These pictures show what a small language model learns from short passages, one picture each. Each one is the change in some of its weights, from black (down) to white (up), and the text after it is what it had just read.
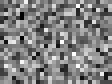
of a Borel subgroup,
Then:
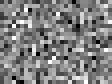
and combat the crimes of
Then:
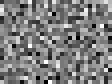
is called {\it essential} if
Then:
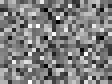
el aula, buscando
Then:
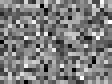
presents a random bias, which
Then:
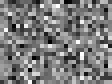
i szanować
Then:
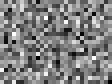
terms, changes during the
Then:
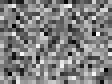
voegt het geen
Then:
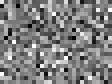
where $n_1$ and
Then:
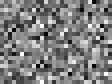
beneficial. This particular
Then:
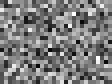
product $\overrightarrow{\prod}$ is
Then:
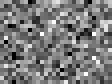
una interpretación teórica
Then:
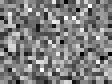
\ref{seccomb}, we
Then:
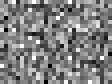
penile augmentation and
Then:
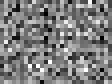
de ser las grandes
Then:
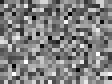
M. W., Yuliana
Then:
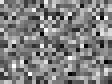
appearance of both $r$
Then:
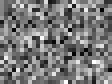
leads, still under condition
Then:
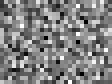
of the remaining relation of
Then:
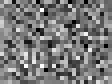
stress hydrique 32
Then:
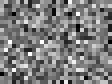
by dashed lines for each
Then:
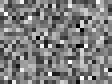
in $L_\infty$ and by
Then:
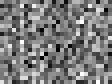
physical interaction strength between
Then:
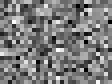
and exploratory
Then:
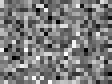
to introduce parameter--dependent
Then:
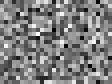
na RAS e com grande
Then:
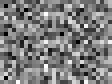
dan bagaimana tanaman
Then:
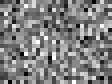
the 2D Euler and
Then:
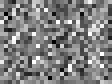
Tovarlarini eksport qilish
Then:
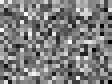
complete and, therefore, they can not
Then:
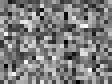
accentuare pe silaba
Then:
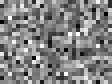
fact regular (therefore with an
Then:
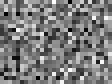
empirical data from
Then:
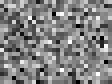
of $\DC$ as in example
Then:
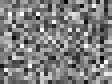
and \eqref{E4b}.
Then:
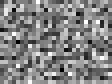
Mullins: An
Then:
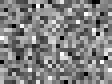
using the contour integral
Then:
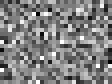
3$ and then oscillates
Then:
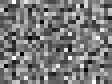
так и популяционные
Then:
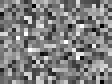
Lewis S.M.,
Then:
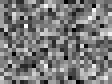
„Przed oczy
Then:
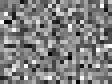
1$ if $\alpha \notin
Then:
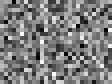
the main diagonal equal to
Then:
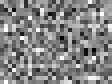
easy to prove that the mapping
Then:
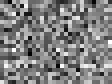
Infinity - Part
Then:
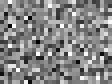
\end{array}\right. \]
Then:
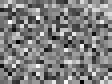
taxlili zamon
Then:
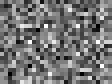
shakllanishi va
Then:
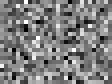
vascular há 20
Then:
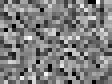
waardering tegen
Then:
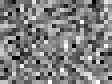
sueño hasta las
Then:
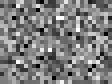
\section{Multidimensional equations}
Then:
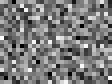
over simplicial sets}, since it
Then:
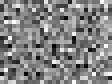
T/P variedades
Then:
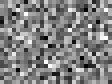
урока, уровня
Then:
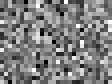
mais estruturada
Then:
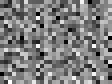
de obiter dicta
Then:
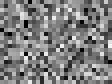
Одним из таких
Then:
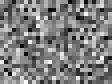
se pagará mañana,
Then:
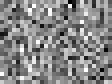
de drapeaux est
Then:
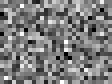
stage of the project, and
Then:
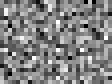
Amarenco P,
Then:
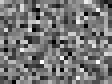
uma maior exposição do
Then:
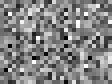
berpengaruh dalam
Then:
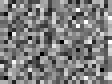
most one atom per each region
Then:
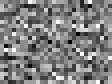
tales como las cualidades
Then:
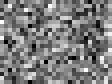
contém a totalidade”.
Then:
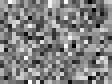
é recomendado pela
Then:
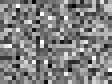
and bad otherwise.
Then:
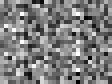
частью общего
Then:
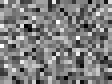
of a homotopy relating the
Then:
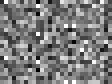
ta'lim hali ham
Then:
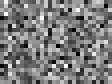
for the spectral flow, as in
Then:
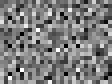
xalqaro darajadagi
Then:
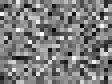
integer $t$, define \[
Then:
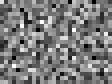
correlation function of the field
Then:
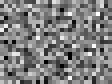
classical case. In that paper, the
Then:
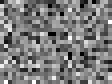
elements so that each pair appears
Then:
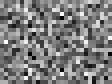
existence of Ricci flow directly
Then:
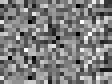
\cap \partial M \neq
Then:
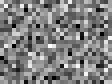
This is not necessarily a
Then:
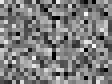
meio ambiente,
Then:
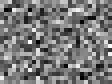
qiladi, ya'ni
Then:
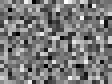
их число,
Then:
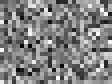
ega aksiyalarning
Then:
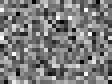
and only if $a\le
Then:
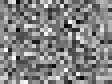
reaccionar y actuar
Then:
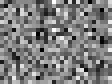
afetado por sua posição
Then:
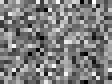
curves $R_i$ with
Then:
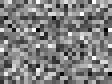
the compactness of the set $\cal
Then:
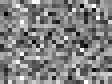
Conditionally output a zero
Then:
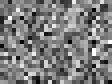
are a parameter. Other parameters are
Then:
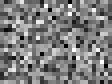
comments and great support.
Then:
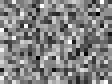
la Provincia. En esta
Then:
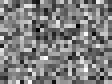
de risco que são
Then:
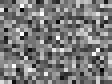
algorithms is mainly
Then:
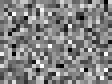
on the normal form. The next
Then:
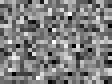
$E$ preserves the
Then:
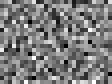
rank-one idempotents
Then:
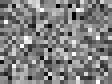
what a 2-simplex
